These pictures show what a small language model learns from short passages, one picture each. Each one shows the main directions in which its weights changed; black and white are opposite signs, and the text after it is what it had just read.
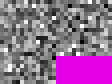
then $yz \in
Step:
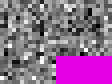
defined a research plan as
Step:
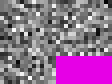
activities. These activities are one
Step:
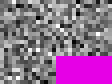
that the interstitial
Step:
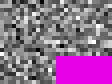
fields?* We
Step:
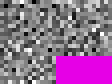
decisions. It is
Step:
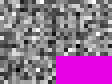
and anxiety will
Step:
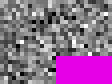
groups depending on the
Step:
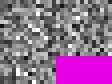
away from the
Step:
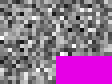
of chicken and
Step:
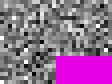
for future research. It
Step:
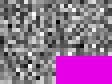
the EU towards
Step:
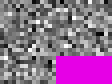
also the application to
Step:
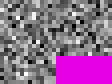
step 3, instead
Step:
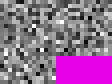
or simplified to
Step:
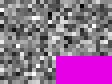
significant higher quantities
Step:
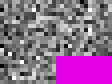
professionalization of
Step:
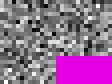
modalities into a common
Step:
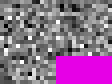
conservation of the
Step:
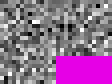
study therefore intends
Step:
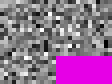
number of phonemes
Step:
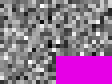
blood was taken
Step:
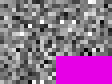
a policy perspective,
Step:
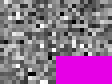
right), and the
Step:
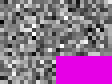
pillow under hip
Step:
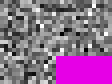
preoperatively and
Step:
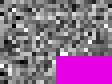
new equilibrium
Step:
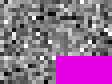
often releases thermal
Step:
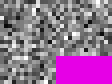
and you get less
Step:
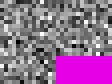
that the three constructs
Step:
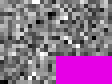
a scenario with
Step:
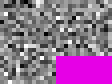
value of new solution is
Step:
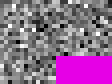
The burden does
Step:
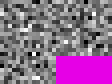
and quality of teacher,
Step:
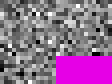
seen in Figure 4
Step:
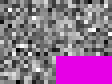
reinforcement in
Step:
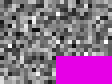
actions concerning
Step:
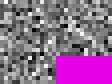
not be lowered to a
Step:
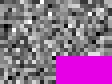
if attacked what
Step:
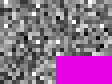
increased to nearly
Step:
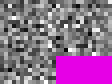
purpose of this
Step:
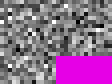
5, africa
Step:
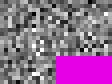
designed as to make it
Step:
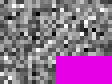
method using Malvern
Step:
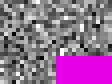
and responsible research and
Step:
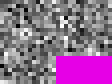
outperformed the control
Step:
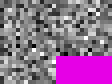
/surface stress
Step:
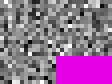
not ignore the potential
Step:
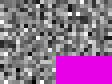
in the same thermostat
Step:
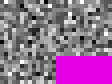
red ginger,
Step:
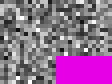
and malware-based
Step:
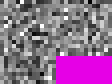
FLG ●
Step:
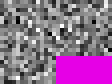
is your opinion
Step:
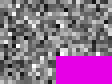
moment feel
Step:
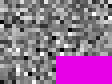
members of the associated
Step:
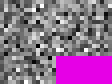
complexity [13].
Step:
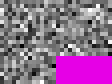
EMI's which
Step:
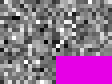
view. Moreover,
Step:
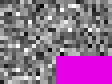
years. The French
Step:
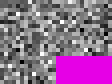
associated with postoperative
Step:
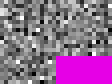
treatment for 48 h and
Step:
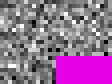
panel” because the
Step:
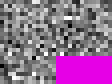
the purpose of
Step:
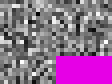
and behind it –
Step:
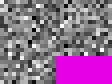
THESIS The work
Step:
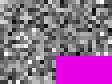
In the case the state w
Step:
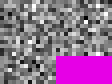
the start-up,
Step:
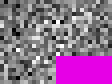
was prepared by
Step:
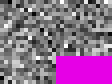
exposed a deep
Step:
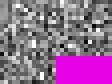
were 94 days during
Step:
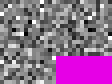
concludes this paper.
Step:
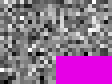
authors declare that
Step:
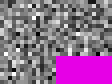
the feature cluster
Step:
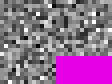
such activities is reflected in
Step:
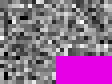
In any field of activity the
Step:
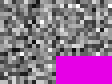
– dimensionless
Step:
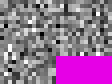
VREC, CD
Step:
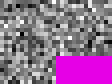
The percentage ash
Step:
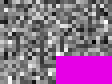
the top-most
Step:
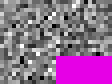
Maker to be implement
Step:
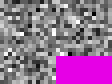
task easy,
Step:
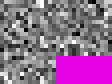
a distributed detection
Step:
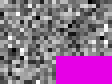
an essential issue
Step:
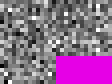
adjustment was
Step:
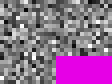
management tools. 6 6
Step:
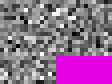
shooter was
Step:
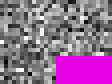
Performance The performance
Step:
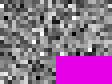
the most frequent cause
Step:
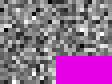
*Calculated from
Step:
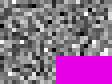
in Siolip
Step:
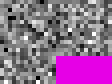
the underlying biology
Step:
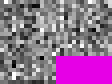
experiments must be
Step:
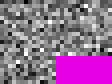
and 2 denote
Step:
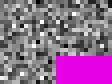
business for over 25
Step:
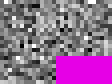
experiments and to
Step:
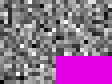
optimizing reactive
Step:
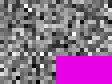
were recorded six
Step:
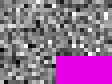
method is determined by the
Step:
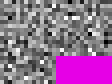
is called a P
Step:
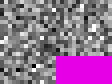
the local snakes
